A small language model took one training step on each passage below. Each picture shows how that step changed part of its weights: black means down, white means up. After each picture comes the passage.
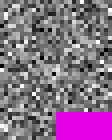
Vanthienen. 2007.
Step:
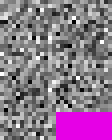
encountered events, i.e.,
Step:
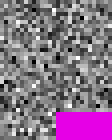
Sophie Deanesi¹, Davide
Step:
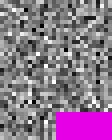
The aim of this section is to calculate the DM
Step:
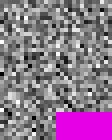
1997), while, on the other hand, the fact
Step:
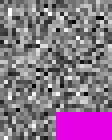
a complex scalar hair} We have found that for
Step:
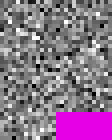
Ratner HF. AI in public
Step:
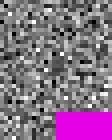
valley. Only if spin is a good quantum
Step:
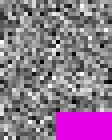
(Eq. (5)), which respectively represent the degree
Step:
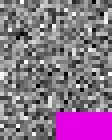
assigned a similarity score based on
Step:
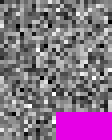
was the first country that introduced the integrated reporting
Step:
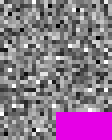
of times a user interacted with the Tweets
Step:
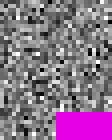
has a linear behavior in $J_\perp\gg
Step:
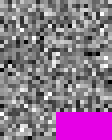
severely biased due to effects such as radio
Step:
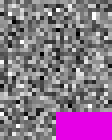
is a multiplicative function. If $a =
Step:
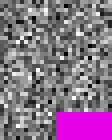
study can throw some light on the factors that are
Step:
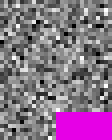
relativistic cone is as small as the inverse
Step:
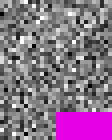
to play an important role in the revitalization of
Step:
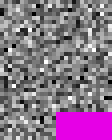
3D bifurcations. From a sequence of
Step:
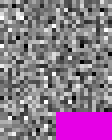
1930)... Although a character based on
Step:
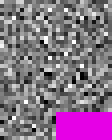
rapidly reaching the approximate equilibrium value at
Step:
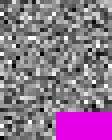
acts as a carrier phase. PLA is
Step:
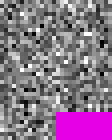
is a mapping from the set of all countable
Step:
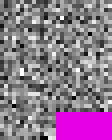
usable [\NII] data. These show $\rm
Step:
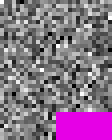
Type 2 diabetes mellitus
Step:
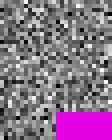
\ce{CHF3} & Al etch&
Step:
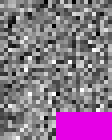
for and formalise (through the
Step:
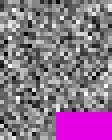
decision on which products will be built, c) a
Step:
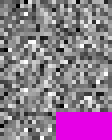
of Top-1 and Top-2 are
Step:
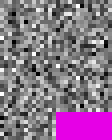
talents "with communication skills, humanistic
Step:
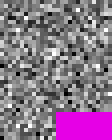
also the empirical observation (A), which has been
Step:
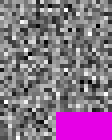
radius \cite{Salucci:2000} is
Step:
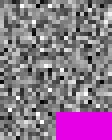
the QBA, to rewrite the
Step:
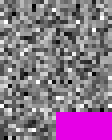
model faces a number of unanswered
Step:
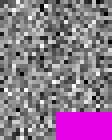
AND DISCUSSION OF
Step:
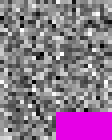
primarily due to their lack of comprehensive
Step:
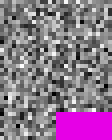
the variational wave function all these ingredients
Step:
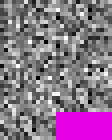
\ and\ \bibinfo {author} {\bibfnamefont
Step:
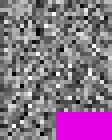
tempo and rhythmic patterns align with the motion
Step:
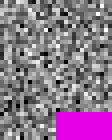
3 — JAVA-based LSTM
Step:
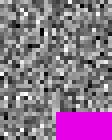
turbulent flow over an SNR. The
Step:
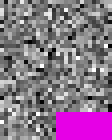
editor reaches the ordering stage. Here,
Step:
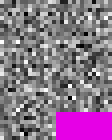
[2] (in 1998) proposed a new
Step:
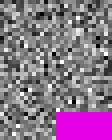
associated K$\ddot{\text{a}}$hler
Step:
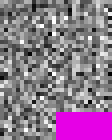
decrease in toughness with crack length in the
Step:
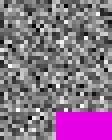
study. It can be acknowledged from the
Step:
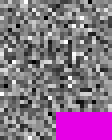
this problem as a zero-sum game.
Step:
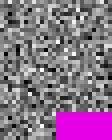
in the study area 4.3. Lineaments
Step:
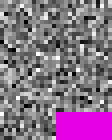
The mechanical effect of injecting more water is the
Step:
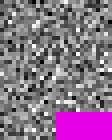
April 2009 observations did not detect the
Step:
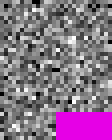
the pious chronicler (cf.
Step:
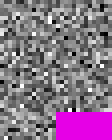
weakened for the eigenfunction expansions of the
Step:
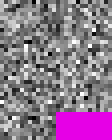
in the co-existing regime. Time in
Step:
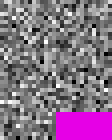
noticing that their intersection can detect
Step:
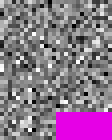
configuration of switches or reclosers, to
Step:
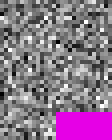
and tested using a bilateral
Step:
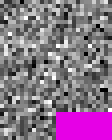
of each parameter X_k is partitioned into
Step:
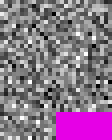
²Dr. Ayesha
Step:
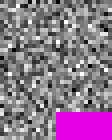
Attraction of investments and funds to accelerate
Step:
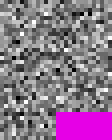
and Facebook. Google
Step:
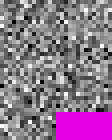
different and non-specific behavior. Previous
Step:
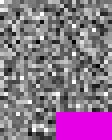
glass model \cite{CHZ,
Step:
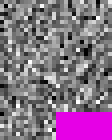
\end{equation} The $\omega_{\rm *}$
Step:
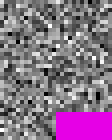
assumes that four satellites are
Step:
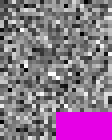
augmentation (TTA) and conditional
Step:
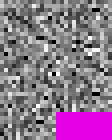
& Prior \\ \hline \hline
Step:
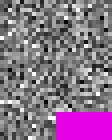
the computation overhead, in order to detect
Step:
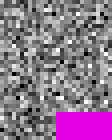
``` function oracle(f) { let
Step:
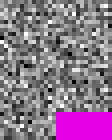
(p> .025), indicating that
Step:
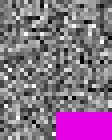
The vertical tick marks indicate the Bragg
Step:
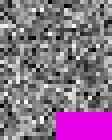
forms are handled, on the audience's
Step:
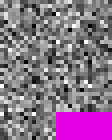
Tyulina, **sp. n.** from
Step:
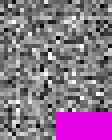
Instead, following Asgharian et
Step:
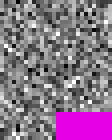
or impaired pore structure or swelling
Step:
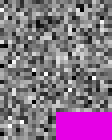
constructing the pairings resulting in the definition of the
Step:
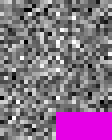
et al. 2024). In recent years, the
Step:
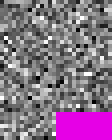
discussed until full agreement on the fragments to be
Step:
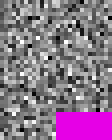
The tip vortex is characterized by a
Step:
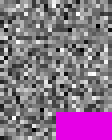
is observed when the threshold temperature is exceeded, followed
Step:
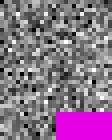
Axial and circumferential wall shear stress
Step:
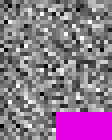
and impact. Damage in GFPP
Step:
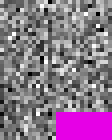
related to the model of developmentalism. The six
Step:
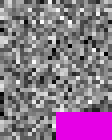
by reading memory block after block using sequential
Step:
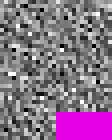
membership inference attacks method is presented. In the
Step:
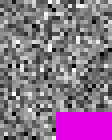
studies devoted to adhesive-bonded
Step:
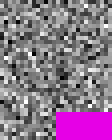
the colloquial 'taste' of the
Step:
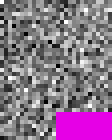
and (b) show the early time value at $t
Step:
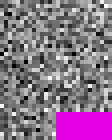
1**: Presents a schematic diagram
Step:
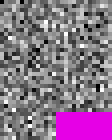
be independent of the distance. \item The quantities
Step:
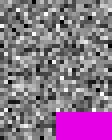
some high DM objects but is typical for
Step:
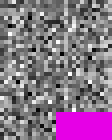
strong equations \begin{equation} \overline{{\cal
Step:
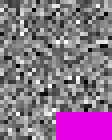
cytosis in the AF increased over 800
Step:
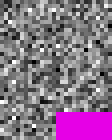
and reducing operating costs. Among the methods
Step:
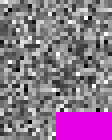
We attribute this to excitation of the
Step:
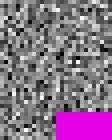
important challenge due to the devastating possible outcome
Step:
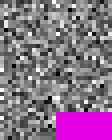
Internet searches on “virtual
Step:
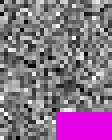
the most vital space because people spent most of their
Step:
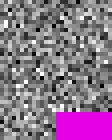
of (3.98), interpreted as
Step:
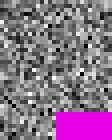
representations can boost the performance, equaling the best
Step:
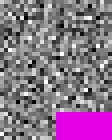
and the limitate number of the actual fraud
